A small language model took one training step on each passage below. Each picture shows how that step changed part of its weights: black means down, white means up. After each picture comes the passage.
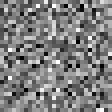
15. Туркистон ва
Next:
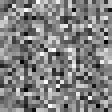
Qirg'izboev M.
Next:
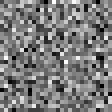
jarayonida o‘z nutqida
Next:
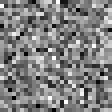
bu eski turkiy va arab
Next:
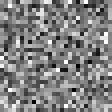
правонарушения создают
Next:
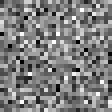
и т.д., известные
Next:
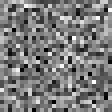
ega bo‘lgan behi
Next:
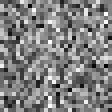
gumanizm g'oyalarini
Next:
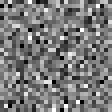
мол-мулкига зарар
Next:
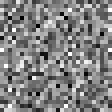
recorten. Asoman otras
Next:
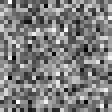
der Fonsprache tiefer zu
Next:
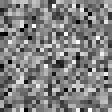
of Health Review**,
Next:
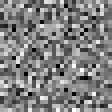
techniques in this study are using
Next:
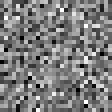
деловых и научных
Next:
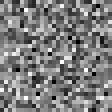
CO₂ emissions by
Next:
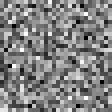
fundamentada em autores clássicos e
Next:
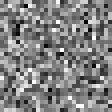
da partitura – isto quando ela
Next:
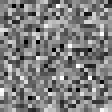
hamil. Kehamilan yang
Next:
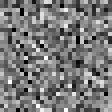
кучланишга уланади
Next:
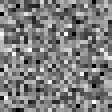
ven acá hermoso
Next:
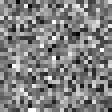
Charcot, com sua explicação
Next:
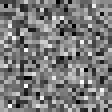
тушунилади. Бунда
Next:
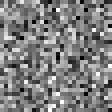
Brasil, são as religiões de
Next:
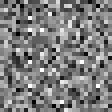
и адаптации детей в
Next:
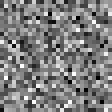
o la Zehlendorf,
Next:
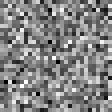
mod frecvent putem
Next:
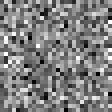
até 348N de carga e a
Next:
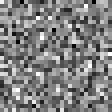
Extranjeros Liquors
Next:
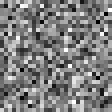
en teoría de la información.
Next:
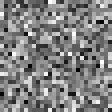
Connectivism: A Learning
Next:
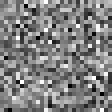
ҳам хизмат кўрсатган.
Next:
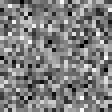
das parcerias mais lucrativas
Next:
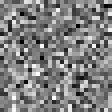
edad deja de jugar un
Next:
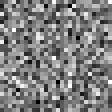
Kamera bzw. ihren
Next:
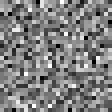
ou curiosidade, elas
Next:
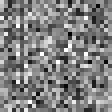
mehnat resurslaridan foydalanish,
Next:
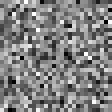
qator normativ-huquqiy
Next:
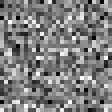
o el aprendizaje. La connotación
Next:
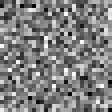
discussed. In his ghazals
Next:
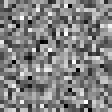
complexă relațională⁶),
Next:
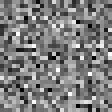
области Евразии //
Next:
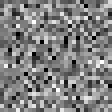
лестница, есть
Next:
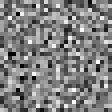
kommunikativ yumshoqlik,
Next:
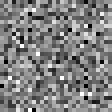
Г.В. Захарова и
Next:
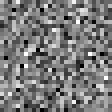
передачі трафіку
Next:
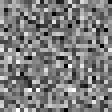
на професійну компетентність
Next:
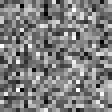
partiti. La partecipazione al
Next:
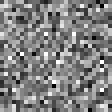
Pavilhão de Exposições
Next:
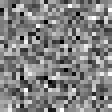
tarmoqlari quyidagi imkoniyatlarga
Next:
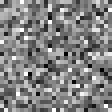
Otras En vivir con
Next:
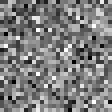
brief overview of the history
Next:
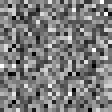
ҳолатларда миллий
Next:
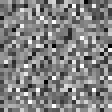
ОЦЕНКА ДОЗ
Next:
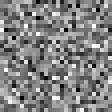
so'ng, past ichki
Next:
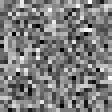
conteúdo de aula prática foi
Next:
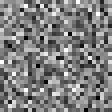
sido roubado recentemente,
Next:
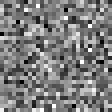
в июле-начале
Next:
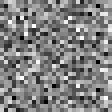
в умовах твердого
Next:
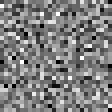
Идентификация состояния
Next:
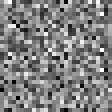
uma violência considerável, a
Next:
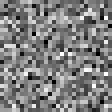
uchun hayotiy vosita sifatida
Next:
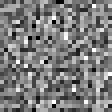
order that the student of any
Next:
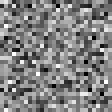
rol o'ynaydi.
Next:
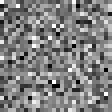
Education*. Harvard University
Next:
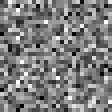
hay derecho de ejecutar el
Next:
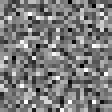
qandaydir o‘xshashlik
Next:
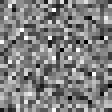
pieza fue adquirida por
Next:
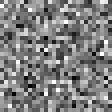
Asociación de Capitanes
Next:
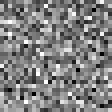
Изучение языков
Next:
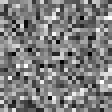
šalys pažymi,
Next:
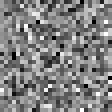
Favqulotdagi vaziyatlarda
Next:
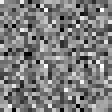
нефт, парафин,
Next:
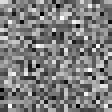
bertujuan untuk memastikan
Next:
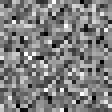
до випробовуваної
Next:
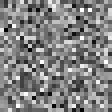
considerando a realidade social e as necessidades
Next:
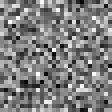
umpan balik merupakan
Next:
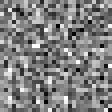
Keluarga dan masyarakat perlu
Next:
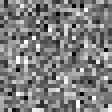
metodologías tradicionales [2] y
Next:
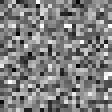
shamollatish gorizontlarini
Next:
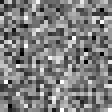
información a los destinatarios
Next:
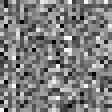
Brackets 2E20
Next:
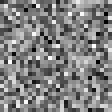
de las sentencias prejudiciales
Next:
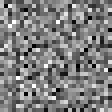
оценки нуждаемости
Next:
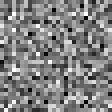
o'z navbatida darsning
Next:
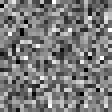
(травма від удару
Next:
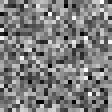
chiqqan ifodalar. 4.
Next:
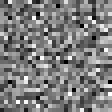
масалаларининг миллий
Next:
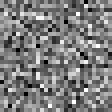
санкция қисмида
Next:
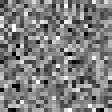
de teatralidade, uma vez que o
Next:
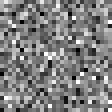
m; 2 conchas, Cayo
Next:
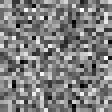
влияния музея на
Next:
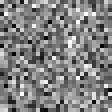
un recurso constitucional que le dice
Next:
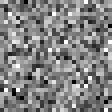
*Un'altra libertà.
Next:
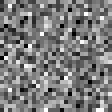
bevisstheten innen
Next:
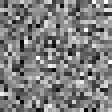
uygulanan 7/A
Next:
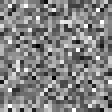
Revue d'économie
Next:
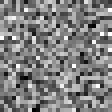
egasi” tamoyili
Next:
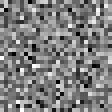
Toshmuhamedov A.,
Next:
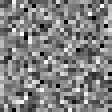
ma'naviy iqlimini
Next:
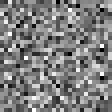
adoecimento no trabalho:
